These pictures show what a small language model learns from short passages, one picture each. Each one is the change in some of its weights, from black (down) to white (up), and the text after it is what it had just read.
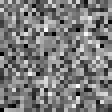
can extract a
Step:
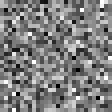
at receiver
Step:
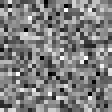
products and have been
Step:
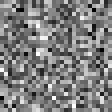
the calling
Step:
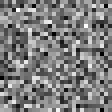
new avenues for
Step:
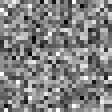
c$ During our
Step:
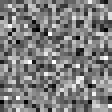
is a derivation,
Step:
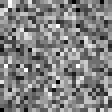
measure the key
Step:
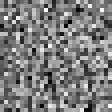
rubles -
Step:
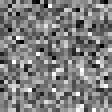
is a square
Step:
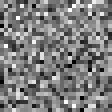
all policies,
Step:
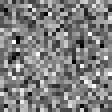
in sustainable
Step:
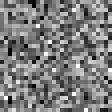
Issues and
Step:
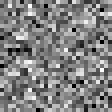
7$ inside
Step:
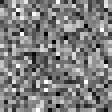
est une
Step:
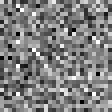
their funds.
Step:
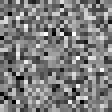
such that \[
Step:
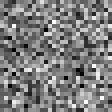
Table 2.
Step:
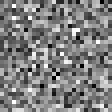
study also found out that
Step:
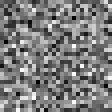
to obtain that for all
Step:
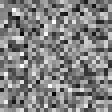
this case, the
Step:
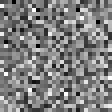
only determined by the
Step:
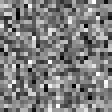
both in producing the
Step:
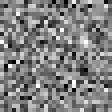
the children of
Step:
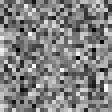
that most of the
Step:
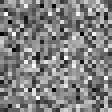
Affect the
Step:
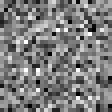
can contribute to
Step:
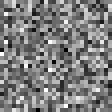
group. Power
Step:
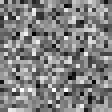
and are highly
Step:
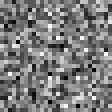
by Michael
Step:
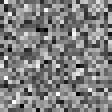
{\mathbb N}}$ is
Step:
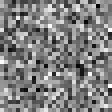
additional organic
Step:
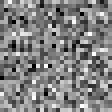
For each cluster
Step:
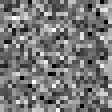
satisfies the initial conditions
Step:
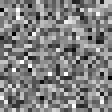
the lottery
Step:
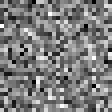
sequence. For testing
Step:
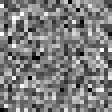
m}\rangle \ot
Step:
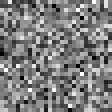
starts at
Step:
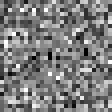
into the result set.
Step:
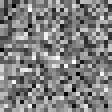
weakness of the
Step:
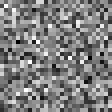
aims to
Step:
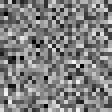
only available
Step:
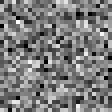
Riau is a
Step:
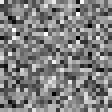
other inequality, as
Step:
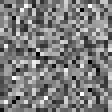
whose value is
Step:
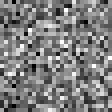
by a certain
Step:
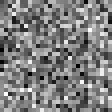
specific conditions make
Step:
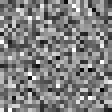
the Oxford
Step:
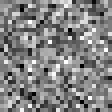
when simplifying
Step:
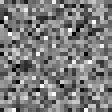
because politics of
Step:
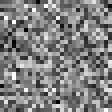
test function $\phi$
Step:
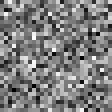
Step 1.
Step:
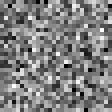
was as follows:
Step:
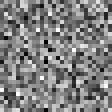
Africa in
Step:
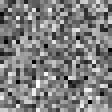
must satisfy a
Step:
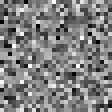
better the content
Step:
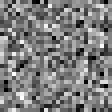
is important as the
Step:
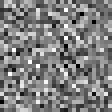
F}{\partial y}
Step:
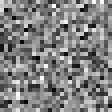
methods, regression
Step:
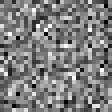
the patch from
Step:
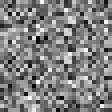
of $G$. By
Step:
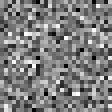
is then, according
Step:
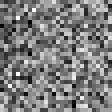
with the results obtained from
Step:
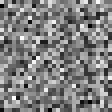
impact on the
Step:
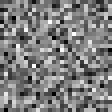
point, we have:
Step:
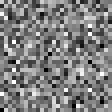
the spaces of
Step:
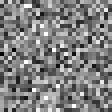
a fractional
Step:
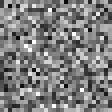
tends to
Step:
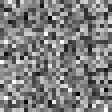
Moreover, even the
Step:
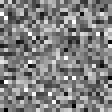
the above diagram
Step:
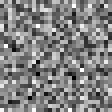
all participating
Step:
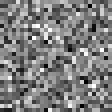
infinity and using
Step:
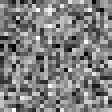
functional model of number
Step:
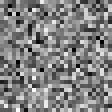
of this estimator
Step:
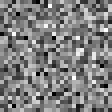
is the required
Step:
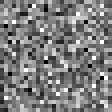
of 4nM.
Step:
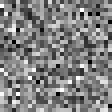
Lelong numbers
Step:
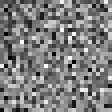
toward a
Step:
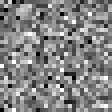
further increase
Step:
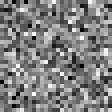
reference data from
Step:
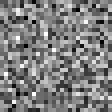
this paper, by
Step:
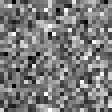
by mass as
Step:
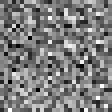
for five species
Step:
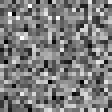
motivated by
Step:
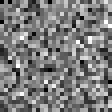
per cycle.
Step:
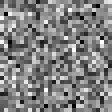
the Phone
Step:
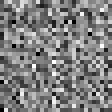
The corresponding sample
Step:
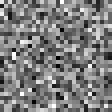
the environment of a
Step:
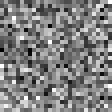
logics of
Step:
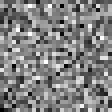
program is measured
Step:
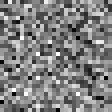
both finite measures on
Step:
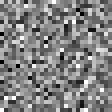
our experiments on
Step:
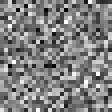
instead the
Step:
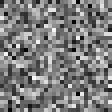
mapped to
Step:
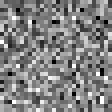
the alternating sum
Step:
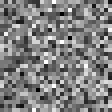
analyzed using
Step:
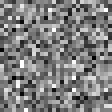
difficult to
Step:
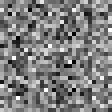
of Anhui
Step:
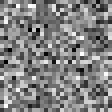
${d \over
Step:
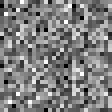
k.\] It is
